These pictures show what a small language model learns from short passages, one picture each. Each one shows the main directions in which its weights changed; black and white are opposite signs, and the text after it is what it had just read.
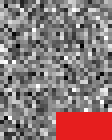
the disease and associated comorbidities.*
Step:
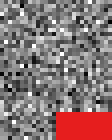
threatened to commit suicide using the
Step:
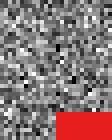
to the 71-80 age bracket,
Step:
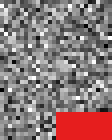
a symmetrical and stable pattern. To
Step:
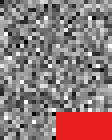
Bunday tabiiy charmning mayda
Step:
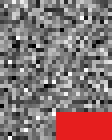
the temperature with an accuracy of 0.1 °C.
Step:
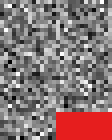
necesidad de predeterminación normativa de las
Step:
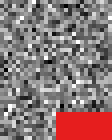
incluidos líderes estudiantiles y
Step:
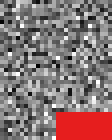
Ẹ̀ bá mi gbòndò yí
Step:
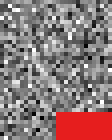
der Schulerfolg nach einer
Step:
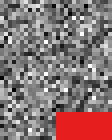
2008. Bank CIMB Niaga hadir
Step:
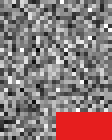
product was found identical (m.p. and
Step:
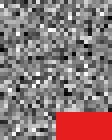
the University of Salzburg, and in
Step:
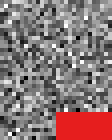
The failure of the specimens with both 6 mm
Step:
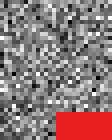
fortunes are won and lost, and
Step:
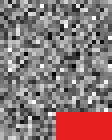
system” (Participant H)
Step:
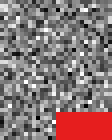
- Strandgren, J., Krutz,
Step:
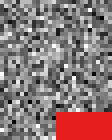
infants. In the study by Besnik Elshani
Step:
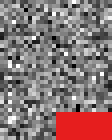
digitale; - *Utilizarea
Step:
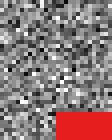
[26]. Transthoracic
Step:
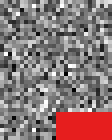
control over Mysore's foreign affairs
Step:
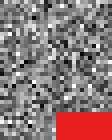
Includes unnecessary complexity
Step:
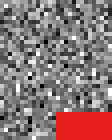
parameters especially of TG, sugar and HDL
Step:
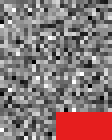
М.Р. (Бухара)
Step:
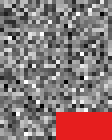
intercultural values, foster creativity,
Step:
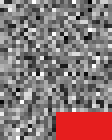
yaratishni istadik. Qachonki,
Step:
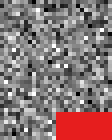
el cual la plata y el oro cumplían
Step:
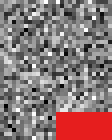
primeira causa de morte não natural de negros
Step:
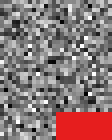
In contrast, the lower representation of the lower
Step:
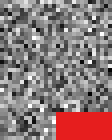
burnouts among the respondents in the different studies is
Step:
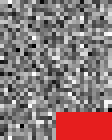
olish qobiliyatidir. Adabiy
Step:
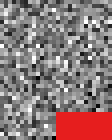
of chemical substances that act upon the body.
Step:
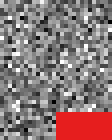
otras construcciones en piedra: tiempo,
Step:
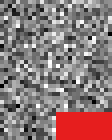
est à supposer que les 4 rencontres
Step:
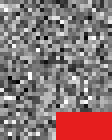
- Mattei, B., Lira, R.
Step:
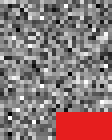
jade and apple-green. There are no
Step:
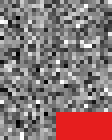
**Revista Letra Magna**, vol. 20,
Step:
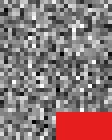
stage of the conducted research pertains to the analysis of
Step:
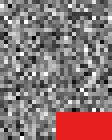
elementlari ko‘rib chiqiladi. Bundan
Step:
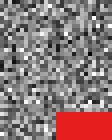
To find online platforms where one can purchase
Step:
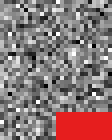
saúde: uma revisão sistemática.**
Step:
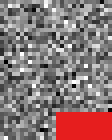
keskellä **Strasbourgissa
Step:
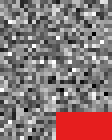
observed under sensitisation by ³CQ*
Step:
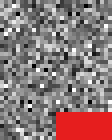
Technology, Bosnia and Herzegovina
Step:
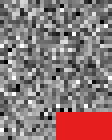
the case of a heightened bridge.
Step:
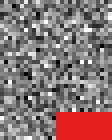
як складова стратегічного управління
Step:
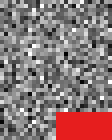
be obtained from the last W rows of
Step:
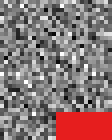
contributions to the study of Navoi’s
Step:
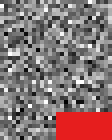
Genişletilmiş gerçeklik
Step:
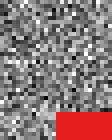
researches to each attribute. The emotional effects of
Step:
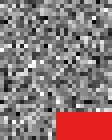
namoyon qiladi. Bosh miya
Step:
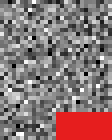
de la migración venezolana para,
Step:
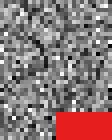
such as heatwaves, droughts and
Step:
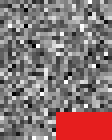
противодействию коррупции и
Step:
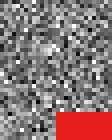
voqealarda: *"O'zidan
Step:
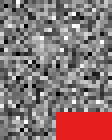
психический процесс инициативного
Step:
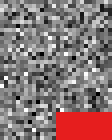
bilim berilishi lozim. -
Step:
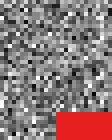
diversi pubblici, a partire dagli
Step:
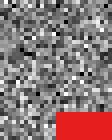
educational program or service into costs. 3. The financial plan
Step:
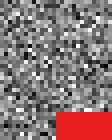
32, Archivo Español de
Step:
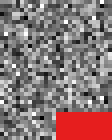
urban growth exacerbates the problem [6].
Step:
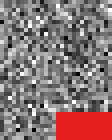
Majapahit untuk menghadap Ratu
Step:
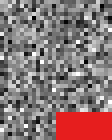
acredita que a maturidade da equipe
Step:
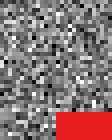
in the khanate was significant. He had a
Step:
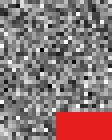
among neighboring land users was carried out, their
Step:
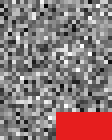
IPA, dan bagaimana model
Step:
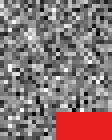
Russia, the subfamilies
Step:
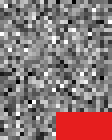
DoS attacks types are briefly described
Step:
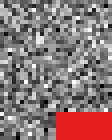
concepts de formation professionnelle, de
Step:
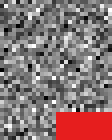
N, e NE carico di nubi
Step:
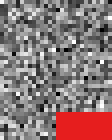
aircraft design trajectories. These
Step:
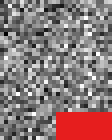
general public, the strongest and most important
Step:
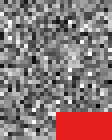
خلال الجدول أعلاه
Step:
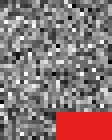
to present capabilities and contemporary forms of AI that
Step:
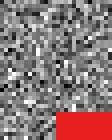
perante a qual, ou junto à qual,
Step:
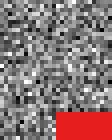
candidato a Primer Ministro
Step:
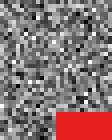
views of an image is an important approach in digital
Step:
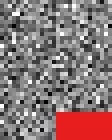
riesgo de síndrome metabólico
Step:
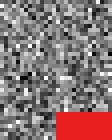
parental involvement, and observing learners'
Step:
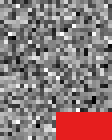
also not enough. Lola Marson
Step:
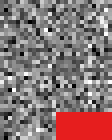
100 MeV. performing electron capture plus
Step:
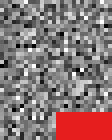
gender quota (Article 115 of the
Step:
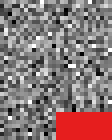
bibliothèques et ailleurs, pour mettre
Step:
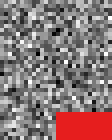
in the last night. And she cannot believe
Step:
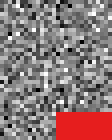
discussions and non participatory observation has helped in
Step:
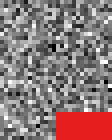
has been recorded in Spain, Italy,
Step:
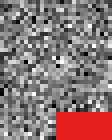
- **The potential for algorithmic bias and the
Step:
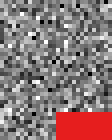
проти нав'язуваної всім
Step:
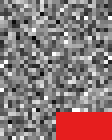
Abstract—The model of neural networks on the
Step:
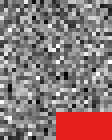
Benedetto, L. Marozio,
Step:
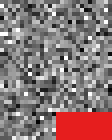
legenda. Di bidang geografi,
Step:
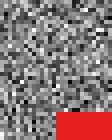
collected (from 0 to 30 cm depth) from
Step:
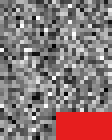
menace et de la pression, certaines
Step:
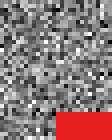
herbs in the cosmetics have been
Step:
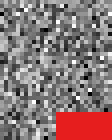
behavior of systems in which these processes take place. This study
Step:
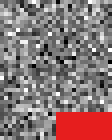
recyclable materials recovered were
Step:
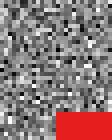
the effect of various weighing factors on the precision
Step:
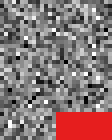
determining risks to water quality, CREW project
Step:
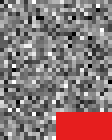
(\vec{i} \cos \alpha +
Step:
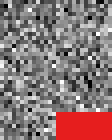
IgG1 PERCP BDB
